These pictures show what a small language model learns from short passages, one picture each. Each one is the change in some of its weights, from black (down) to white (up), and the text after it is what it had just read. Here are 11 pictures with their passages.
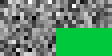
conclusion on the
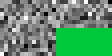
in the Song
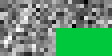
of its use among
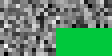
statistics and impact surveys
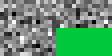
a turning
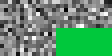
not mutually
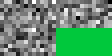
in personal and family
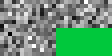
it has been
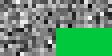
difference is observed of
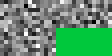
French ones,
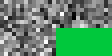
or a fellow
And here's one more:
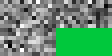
respondents. Furthermore,
